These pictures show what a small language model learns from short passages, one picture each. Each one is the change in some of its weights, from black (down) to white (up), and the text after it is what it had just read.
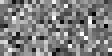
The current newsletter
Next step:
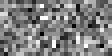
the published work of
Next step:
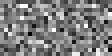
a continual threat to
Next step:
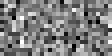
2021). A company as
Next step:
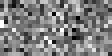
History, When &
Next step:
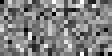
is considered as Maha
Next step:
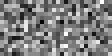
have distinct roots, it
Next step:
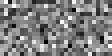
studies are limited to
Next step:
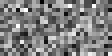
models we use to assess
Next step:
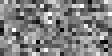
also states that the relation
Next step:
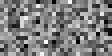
enabling the effective development of
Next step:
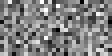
complexes have been evaluated by
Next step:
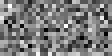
present study, rice
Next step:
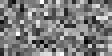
for financial assistance by
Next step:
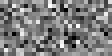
An n -ary operation
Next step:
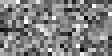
magazine makes
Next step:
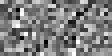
AI capability. -
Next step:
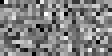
the European Union's
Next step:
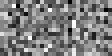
, etc. yields
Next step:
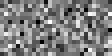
wear resistance and surface
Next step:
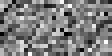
test assessed. Mean age
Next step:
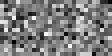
Commission, 2005). These
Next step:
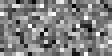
and the demand for these
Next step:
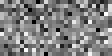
individual. Here it must
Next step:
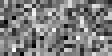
parental involvement strategies to
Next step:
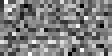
and Grosu in
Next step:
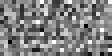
the reference book by
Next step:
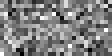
the MERLIN
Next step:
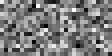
associated with it is
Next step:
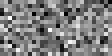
MLUPS and
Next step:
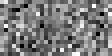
attachment of high importance
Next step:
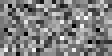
having both hypertension and
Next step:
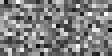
no left hand.
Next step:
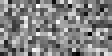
series time evolution that could
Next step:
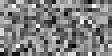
was used to test
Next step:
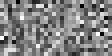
during the compression
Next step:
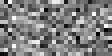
return value of the
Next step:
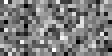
advancement in technology in
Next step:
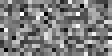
anhydrous sodium
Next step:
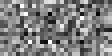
managers, conservators and
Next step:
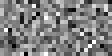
are considered wetlands in
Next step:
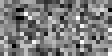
slightly alkaline conditions
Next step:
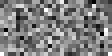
results:— TABLE
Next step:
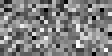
tweets. It
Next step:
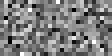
pivotal study may
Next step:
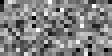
cleaned using a
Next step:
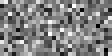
strips located on the
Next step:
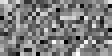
Hu et al.,
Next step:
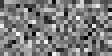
to communicate globally.
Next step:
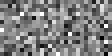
Specimen examined:
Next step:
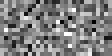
Generative models are trained
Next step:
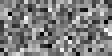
Support for the development of
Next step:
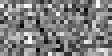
of their choice." And
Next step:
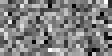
CS projects to
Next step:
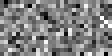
The graphs presented in
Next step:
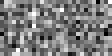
- a) Collect
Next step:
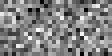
each patient was individually
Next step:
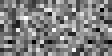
including the energy levels and
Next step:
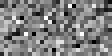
Frontier Research
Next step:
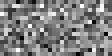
and the coupling efficiency
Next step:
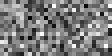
of cars increases
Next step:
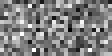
year This budget contains an
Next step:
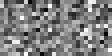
inference is sufficient for
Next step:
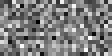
on the volatile
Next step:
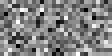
The construction of hydro technical
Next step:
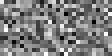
devices, technology,
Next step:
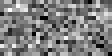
and return at national and
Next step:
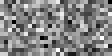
stated their preferences for
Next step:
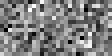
as an exergy source
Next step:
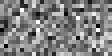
on finite word length
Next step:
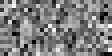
students toward teaching strategies and
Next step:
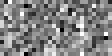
specially in educating
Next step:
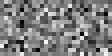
malaria patient blood
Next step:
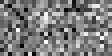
at least once during their
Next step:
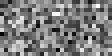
of information. This causes
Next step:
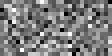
Recognition is the
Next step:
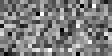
change in bulk delay
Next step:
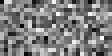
and converts them
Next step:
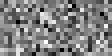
globulin fractions of
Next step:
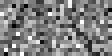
disorders of 91%
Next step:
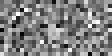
tendency to be
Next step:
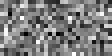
to identify corresponding sections in
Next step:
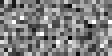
of Principal
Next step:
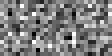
by replacing parameter R
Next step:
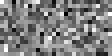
the weight vector associated with
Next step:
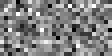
diagnostics, and
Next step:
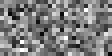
total material to differ from
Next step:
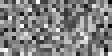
involves multiple policy layers,
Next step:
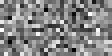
internally and all partners
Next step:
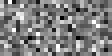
solvents, with
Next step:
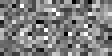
and then 70% for
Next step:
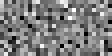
local anaesthetic drugs
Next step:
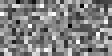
and the contemporary
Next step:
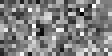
source of essential fatty
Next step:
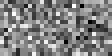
crowns, while
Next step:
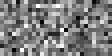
as recorded in 2015.
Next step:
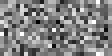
built by the Malaysian
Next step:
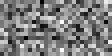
on HIV,
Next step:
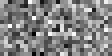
shown increase in absorbance
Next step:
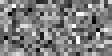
particular, the competitiveness
